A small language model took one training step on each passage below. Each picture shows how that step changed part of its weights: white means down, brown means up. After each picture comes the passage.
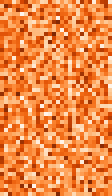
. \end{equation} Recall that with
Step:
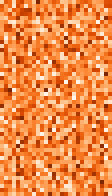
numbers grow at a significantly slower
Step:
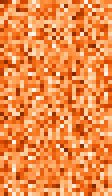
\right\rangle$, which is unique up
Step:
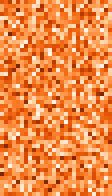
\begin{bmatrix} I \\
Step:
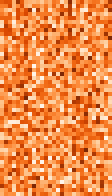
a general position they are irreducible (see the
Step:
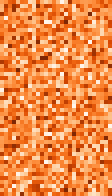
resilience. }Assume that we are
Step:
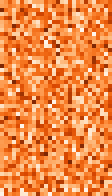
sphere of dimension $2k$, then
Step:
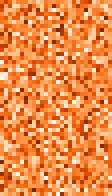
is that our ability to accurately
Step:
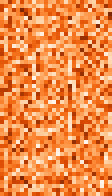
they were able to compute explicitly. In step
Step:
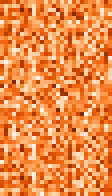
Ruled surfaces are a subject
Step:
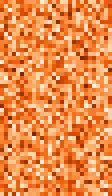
connected by a chord if and only if
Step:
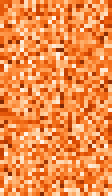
modules. The relation of the conventions between
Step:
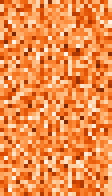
\subsection{Abelian characters} Let
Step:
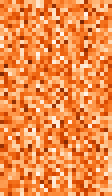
is said that $A$ is {\it
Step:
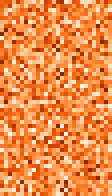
is the Legendre polynomial (lifted
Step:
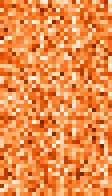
.\\ If the set of vectors $u
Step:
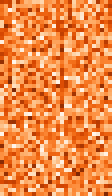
the set of thin homotopy classes of curves
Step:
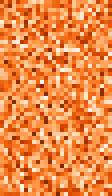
the Jacobians can be characterized in terms
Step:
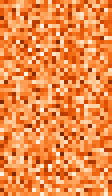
poly-trajectories solutions in a disk
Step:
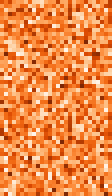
of singular $q$-difference equations.
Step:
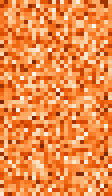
tree. If instead K is 2-dimensional
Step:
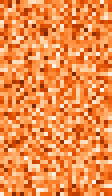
the claims are exponentially distributed (the
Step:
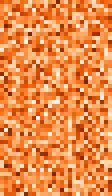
$\lambda$. Moreover, by Poincare
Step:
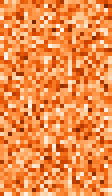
tangent vector of $\tau$ [{\bf
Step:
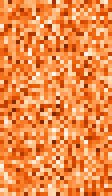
identification is evident, its precise
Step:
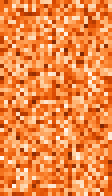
series expanded over trees.
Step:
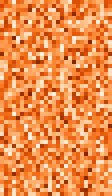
is a conductance-based
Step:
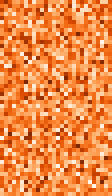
labeled $1$ and the target vertex of
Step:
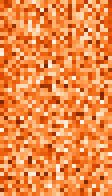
then $\P T_X$ is
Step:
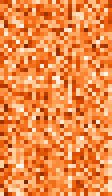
$e_i$'s and
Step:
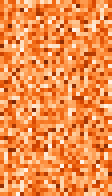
transformation. This representation is essential for the analysis
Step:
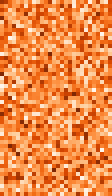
and $m\geq 1$. Therefore it
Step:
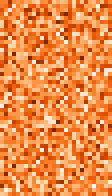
are shown by $V(G)$ and
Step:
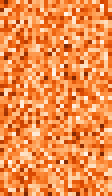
center of the domain. \item A vertical
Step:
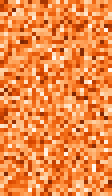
fractional derivatives of GJFs:
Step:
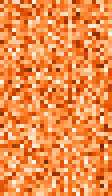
following properties: \begin{itemize}
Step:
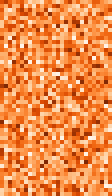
where for the elements of the hybrid time
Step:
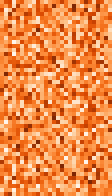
parameters to guarantee optimal operation under load
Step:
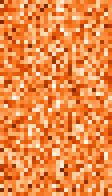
special functions of $\Hcal_N$
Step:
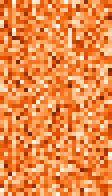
be made public together with the detailed
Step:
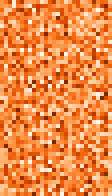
``mass action'' term assumes
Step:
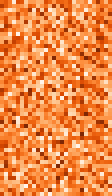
is a cotilting torsion-free class,
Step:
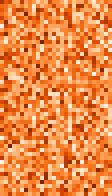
over $k$ is identified with the
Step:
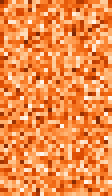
and X-ray spectra of
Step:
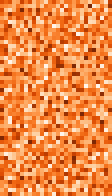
number of critical $D$-points, and
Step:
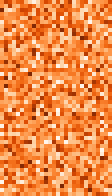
we have an isomorphism $\rho_t :
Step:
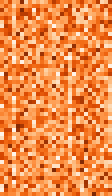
complex information structure, are all our future
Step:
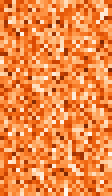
of a harmonically conjugated function on
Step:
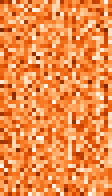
(lattice-) translative copies of the
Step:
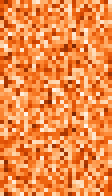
$L$ with minimum norm. Let
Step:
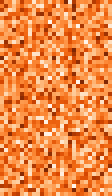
question of which partially ordered monoids,
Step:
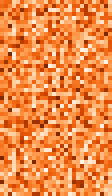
game\/} is a game with
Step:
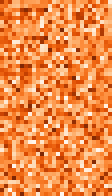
H}$ can be irregular for some lattices
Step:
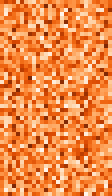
nilpotent matrices up to similarity contains the problem
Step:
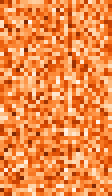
in the case of level $1$ fundamental
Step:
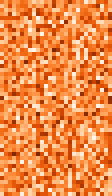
main result of this section. Up until
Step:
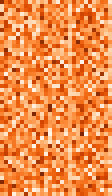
\end{theorem} The proof of this
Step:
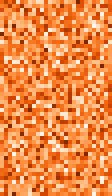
equivalent to $\r (\tg
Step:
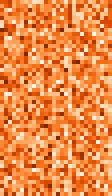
of the quantity $A$ when the unique
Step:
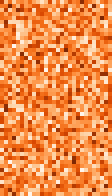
$U$-invariant. \\ {\bf
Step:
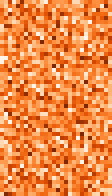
only Type 1 triangle which is a
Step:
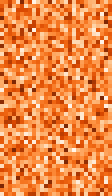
with at least $m$ vertex disjoint
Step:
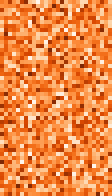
assume that $\fM_0$ is
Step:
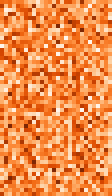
to introduce an $(n+1)$-level
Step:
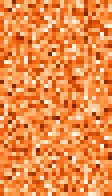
between sphericality and extremality. We
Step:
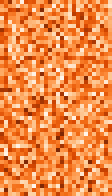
N \qquad \forall f, g
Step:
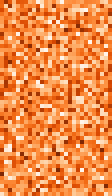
that every $F$-free subgraph in
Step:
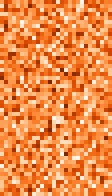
planar semimodular lattice $L$
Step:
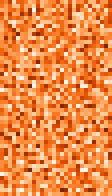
transportation resources.
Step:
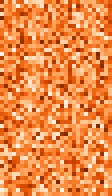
anti-invariant submanifolds, where the
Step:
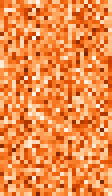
to note that if all ${n \choose
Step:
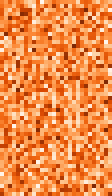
provided certain asymptotic conditions are met at
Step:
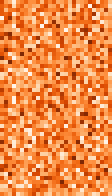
t>t'\\ \rho(\underline
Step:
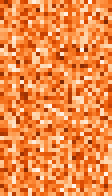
such that the following results hold on
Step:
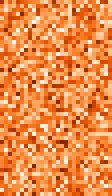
stochastic conjugate gradient, restart scheme}
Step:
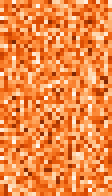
& 0 \end{array}
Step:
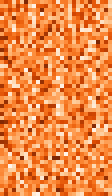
u_j = \sum_i
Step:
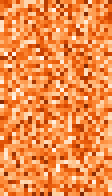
is the difference of this paper from the
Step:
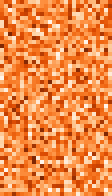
an with an obvious abuse of notation we
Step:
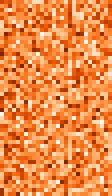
of the semi-universal bundle ${\frak
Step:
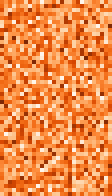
version of the so-called ECF
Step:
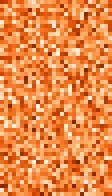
up the notions of interpolation we call
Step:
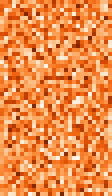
approaches can be employed to optimize the
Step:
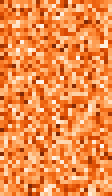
L-p)$ components.\\ 4- If
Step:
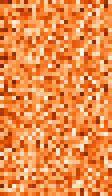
PCPM as special cases. For
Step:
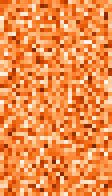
\institute{University of
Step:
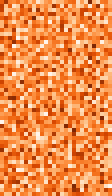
as that of the corresponding classical representation. On
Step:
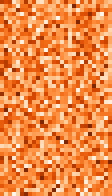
\end{equation} (равенство
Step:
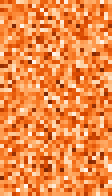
implicit representation of the boundary and then it can
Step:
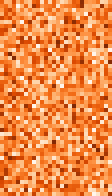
extension of generalized knotoids. This definition
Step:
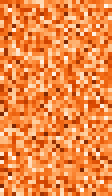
$d\geq 2$, called the
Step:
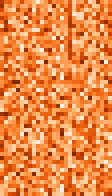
on a knot in a solid torus yields
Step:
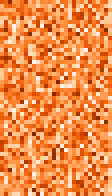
\mathbb{R}^{N \times
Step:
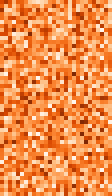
note that while the operators are applied from right
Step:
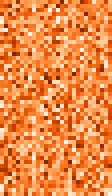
snapshot of the system's
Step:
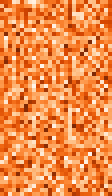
of such a lifting depends on whether
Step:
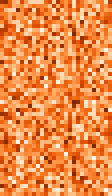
for $\kappa>0$ under this
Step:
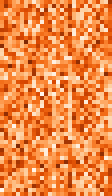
and $H$ is the mean curvature.
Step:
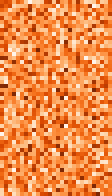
is there a combinatorial construction of d-polytopes
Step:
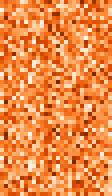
is $0 \rightarrow \Z \rightarrow
